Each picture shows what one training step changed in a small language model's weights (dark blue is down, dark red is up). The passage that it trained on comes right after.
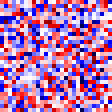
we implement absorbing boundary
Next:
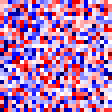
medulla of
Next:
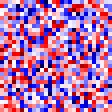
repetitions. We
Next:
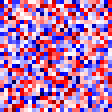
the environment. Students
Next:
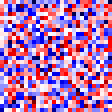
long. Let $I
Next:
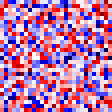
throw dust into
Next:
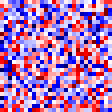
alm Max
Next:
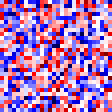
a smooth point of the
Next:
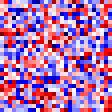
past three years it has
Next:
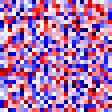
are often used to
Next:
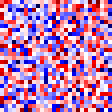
arises naturally in a
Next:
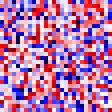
are concerned about our own
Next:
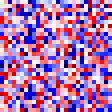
there is only one
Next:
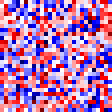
With substituted
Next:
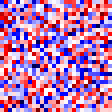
were similar as it was
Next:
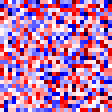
lateral infarction at
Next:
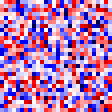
cent). It is
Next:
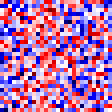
of Hospital records
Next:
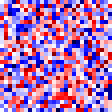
the construction site instead of
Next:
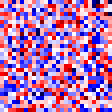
L}{\mathrm i}
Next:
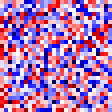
concludes that the sheaf
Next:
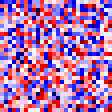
Acute groups
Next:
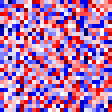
and Statistics, University
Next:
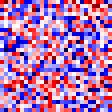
be consistent, so I
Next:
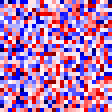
all material parameters are
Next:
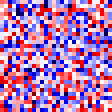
women such as rape
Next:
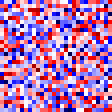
chamber and
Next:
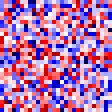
one person from Education
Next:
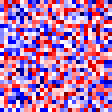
the skew geometric unit could
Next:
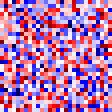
development process. This research
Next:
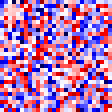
A. Markov has
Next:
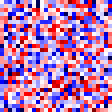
embedding} if the closure
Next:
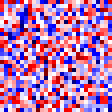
The lower figure shows a
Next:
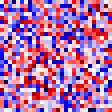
power is distributed in a
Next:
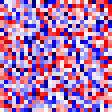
outlined above,
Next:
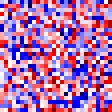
soil sample colonies
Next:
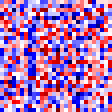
remarks in the second
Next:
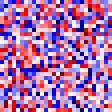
of the algorithm. By
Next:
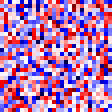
harmonic star sums. We
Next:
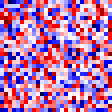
waste generation and
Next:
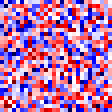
of cells. The detection
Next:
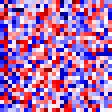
business growth, and improve
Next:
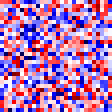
array for the
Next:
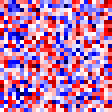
Future work will investigate
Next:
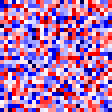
and in the same source
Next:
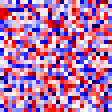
studies published between 2019
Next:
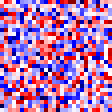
normality holds; for
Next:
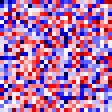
- Eaton,
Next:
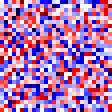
steps for MDI
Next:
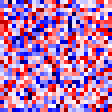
developing or adapting
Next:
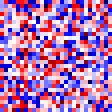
such a model. If
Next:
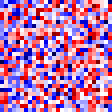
during the transport of
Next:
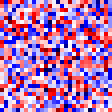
in a straightforward way as
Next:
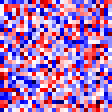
edge $e =
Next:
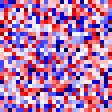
and exposes the
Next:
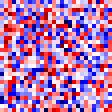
correlated design case.
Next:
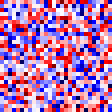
The last assertion follows by
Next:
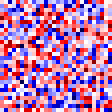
this study was written using
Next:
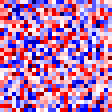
questions of the study.
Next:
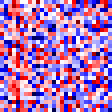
h' \equiv -
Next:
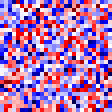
the estimation of forest
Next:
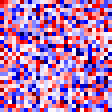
also modify several steps
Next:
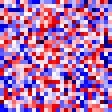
This changes when attaching
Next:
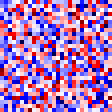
to buy:
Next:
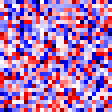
Let $\psi$ be
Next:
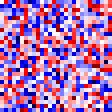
for a country to have
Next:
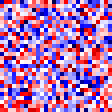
$R \circ
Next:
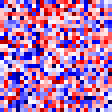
with 5 replications
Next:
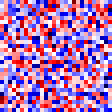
closer to the classical
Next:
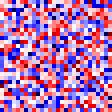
details see the paper of
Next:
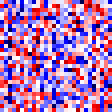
are given by:
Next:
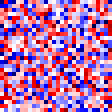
mining and deployment
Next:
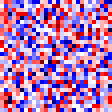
arising from (the
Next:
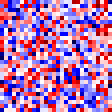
English Caliskan
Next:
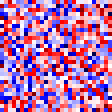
data assimilation
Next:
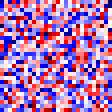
a submonoid of
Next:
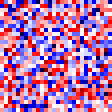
The best case corresponds to
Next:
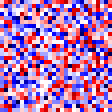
Equation \eqref{equ
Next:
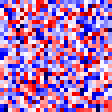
\\ Henry
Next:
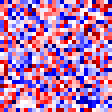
two groups are same at
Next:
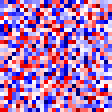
the past, farmers
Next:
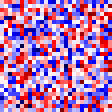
triggered processes of
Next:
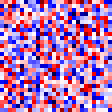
the bifurcation parameter
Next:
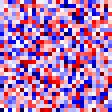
the total active power load
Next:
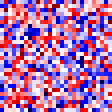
factors of EP and
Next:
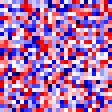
In the qualitative stage,
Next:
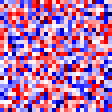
central topic of interest
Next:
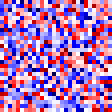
unit cell is arbitrary.
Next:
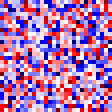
In this paper we give
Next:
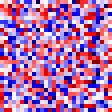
The short beam
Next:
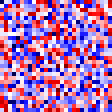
ladies help to
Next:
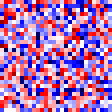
CFRP structures.
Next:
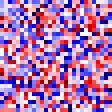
the green area stands for
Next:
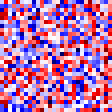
to describe the average amount
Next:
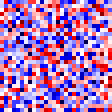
potassium and
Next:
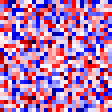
by comparison with literature
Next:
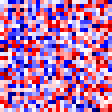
counting theory is applied
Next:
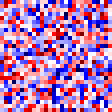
cropped from
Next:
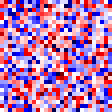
a central extension of
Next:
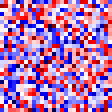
the renal calyces
